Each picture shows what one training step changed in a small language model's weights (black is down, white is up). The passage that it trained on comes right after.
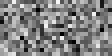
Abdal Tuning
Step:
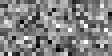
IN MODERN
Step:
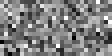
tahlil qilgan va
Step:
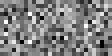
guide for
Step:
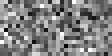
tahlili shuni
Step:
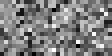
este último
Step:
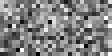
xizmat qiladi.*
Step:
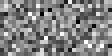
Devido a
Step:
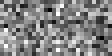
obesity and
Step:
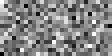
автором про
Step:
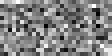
ciencias naturales
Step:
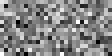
за все його
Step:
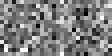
más recuerda
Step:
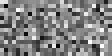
ТМА после
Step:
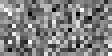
usul boshqa davlatlarga
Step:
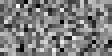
coletiva, com
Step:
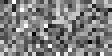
and Engineering
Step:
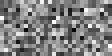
care salvatorul
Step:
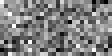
що впровадження
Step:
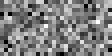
o curso
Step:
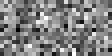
que responderá
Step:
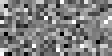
на балконе
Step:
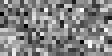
zones, the
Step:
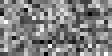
bilan chegaralab
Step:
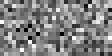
años. El
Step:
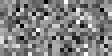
as well as in
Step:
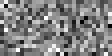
ва 20 балдан
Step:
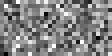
baholash uning
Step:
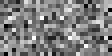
o Basileu
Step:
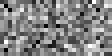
that time, he
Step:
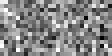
являются характерными
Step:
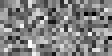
replace all
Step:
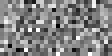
conflicto entre
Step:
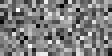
Soft Set
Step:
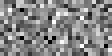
professor Ali Konak
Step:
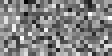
: Timeline
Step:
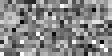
la segunda,
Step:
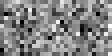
pequena minoria
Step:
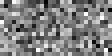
profesiei autorul
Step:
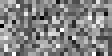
adultes en
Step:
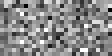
er weinig
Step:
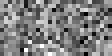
no caso de A
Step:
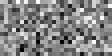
College at
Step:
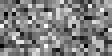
dönemde ve
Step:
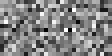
discusses the
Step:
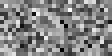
del tiempo),
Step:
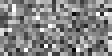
24 год при
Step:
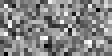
technologizing the
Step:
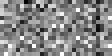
ce qui peut
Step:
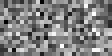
se aplana la
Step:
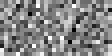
Gardnerning ilmiy
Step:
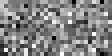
новой технологии в
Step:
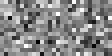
bog'lashga yoki
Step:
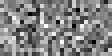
tez, oson
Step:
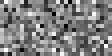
structures are
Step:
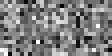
lo cual es
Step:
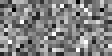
України просп.
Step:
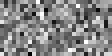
turli muammo
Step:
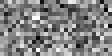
della pendenza
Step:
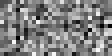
a des implications
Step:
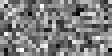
kerüljön a
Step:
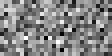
auch ihr Wissen
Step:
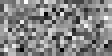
equidad, control
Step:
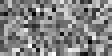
mesmo ocorrendo
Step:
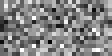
se centran en
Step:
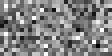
de los centros
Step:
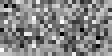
legale delle
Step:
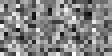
tekanan dan
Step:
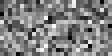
a forma de agir
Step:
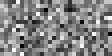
Hatto bolari
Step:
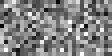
of Argentine
